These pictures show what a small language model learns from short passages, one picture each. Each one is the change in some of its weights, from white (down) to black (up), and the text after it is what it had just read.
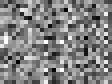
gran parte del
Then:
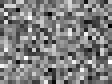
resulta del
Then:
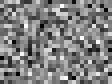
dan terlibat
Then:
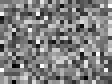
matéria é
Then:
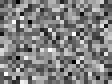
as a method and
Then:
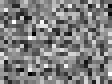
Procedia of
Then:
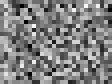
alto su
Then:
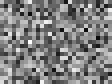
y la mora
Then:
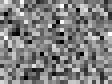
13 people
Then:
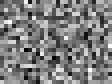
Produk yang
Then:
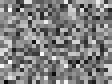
y no en el
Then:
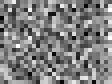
ala bir
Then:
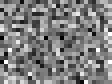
3 WHEN
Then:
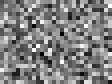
devem ser
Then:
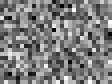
study critically
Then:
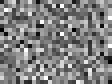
na educação
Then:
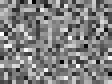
estados da
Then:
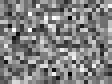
de comunicação e
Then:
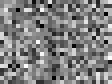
objetivo y
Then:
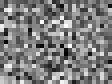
research: A
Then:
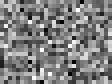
подхода к
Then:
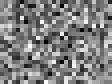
patient who
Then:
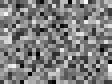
en este proceso
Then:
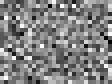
e ativismo
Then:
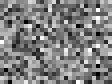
final do
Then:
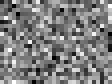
Dars jarayonlarini
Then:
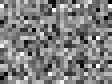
les universités
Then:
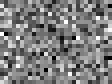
integratsiya qilishdagi
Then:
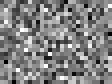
relação entre o
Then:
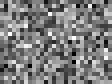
бир неча
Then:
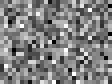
va qonunda
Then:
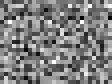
wenn man sich
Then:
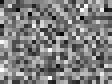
amante un
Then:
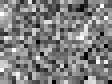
un modelo es
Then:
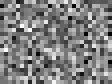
e a equidade
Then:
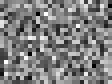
à ses
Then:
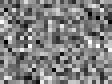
bagos mais
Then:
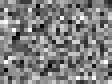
de manejo
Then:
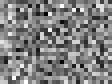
todos os
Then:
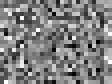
and international
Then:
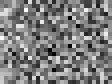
investigaciones con
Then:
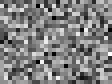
время не
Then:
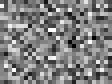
одного з
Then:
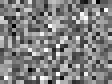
mené avec la
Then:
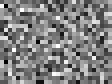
і технології
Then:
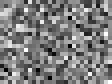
investigación en 11
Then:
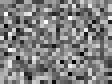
a fim de
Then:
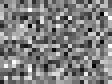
à prática,
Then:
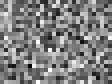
loans by the
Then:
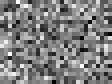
los elementos
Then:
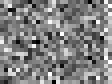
das Wiener
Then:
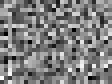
een andere,
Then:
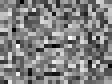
au sort,
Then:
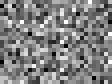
L. As a
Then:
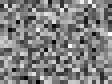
w Austrii
